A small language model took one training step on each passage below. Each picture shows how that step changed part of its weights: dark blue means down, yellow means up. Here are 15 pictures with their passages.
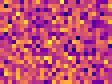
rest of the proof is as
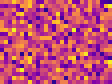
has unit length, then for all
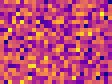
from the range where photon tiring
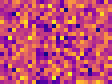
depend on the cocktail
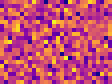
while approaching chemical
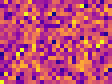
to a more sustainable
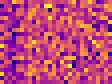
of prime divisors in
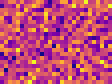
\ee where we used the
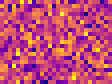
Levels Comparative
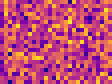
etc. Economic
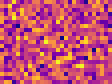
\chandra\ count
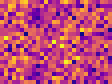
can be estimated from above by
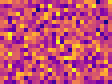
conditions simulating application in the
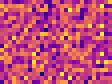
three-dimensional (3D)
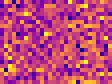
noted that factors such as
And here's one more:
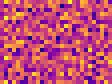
determinant is $n.$ The
